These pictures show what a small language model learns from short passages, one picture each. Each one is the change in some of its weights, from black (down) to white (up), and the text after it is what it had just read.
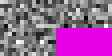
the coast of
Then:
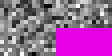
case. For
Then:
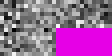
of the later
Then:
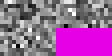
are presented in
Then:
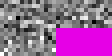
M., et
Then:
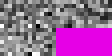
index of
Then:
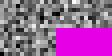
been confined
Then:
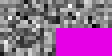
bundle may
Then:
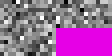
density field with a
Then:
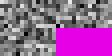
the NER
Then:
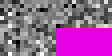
up to the time
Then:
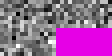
groups, when
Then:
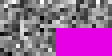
proposed network for
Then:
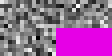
the neutral
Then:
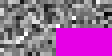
The grid
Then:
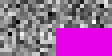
following questions
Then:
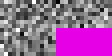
is just the
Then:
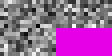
with MCA
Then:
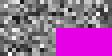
< \alpha <
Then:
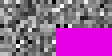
only possible via
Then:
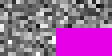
panel of
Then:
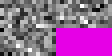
which function is
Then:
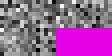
that the scalar
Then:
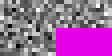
DM masses
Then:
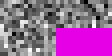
of conumber one
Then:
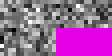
$V$ for
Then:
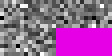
to negative
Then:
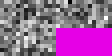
feature corresponds to
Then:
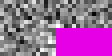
and reduces
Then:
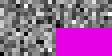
matrix elements of
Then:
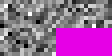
implies that
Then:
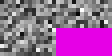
velocities of the
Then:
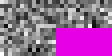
the distance matrix
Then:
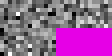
Any symmetric
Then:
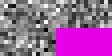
then turns out
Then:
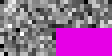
showing the distribution
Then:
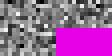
past core
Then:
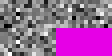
let $k
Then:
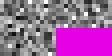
VHE flux
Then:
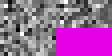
increasing the
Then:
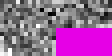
in the limit,
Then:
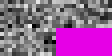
indeed be
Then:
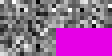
\geq m
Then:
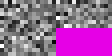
that we can
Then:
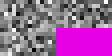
signify only
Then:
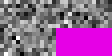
excitations in
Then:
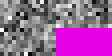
might have when
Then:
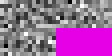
the flux density components
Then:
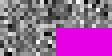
by several
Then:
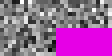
shell. The
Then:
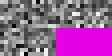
a total of four
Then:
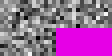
tables data.
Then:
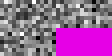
is analogous
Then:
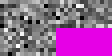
to Alan
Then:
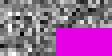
give a
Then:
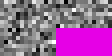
was found that its
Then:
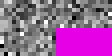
corresponds to the
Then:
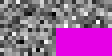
amount of
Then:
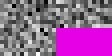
the coronal
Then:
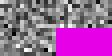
the black
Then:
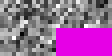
or tight
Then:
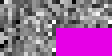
topological states.
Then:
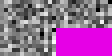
needs to
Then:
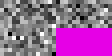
direction were
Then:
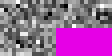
at large scales
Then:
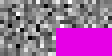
End of
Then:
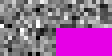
First, the
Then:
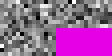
small compared to the
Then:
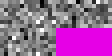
Next, following
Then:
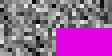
and Related
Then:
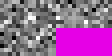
} \times
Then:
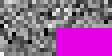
spiral and
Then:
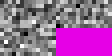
sample adaptive
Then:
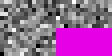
with the time
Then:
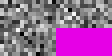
that the Row
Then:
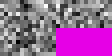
minima of
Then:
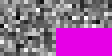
Hong Kong
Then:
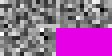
the numerical results
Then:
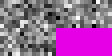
of resonance
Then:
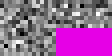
free of any
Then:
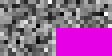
associated with
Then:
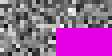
the energy range between
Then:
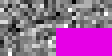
as well as on
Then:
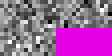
perturbation theory
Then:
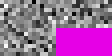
resolution characters
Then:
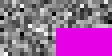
particle to the
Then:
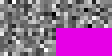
Im part of
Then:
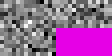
way as in
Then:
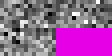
of the momentum
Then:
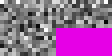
colours represent
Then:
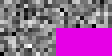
feature, and
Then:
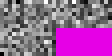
predicted properties.
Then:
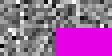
completed for a
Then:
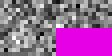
estimate the
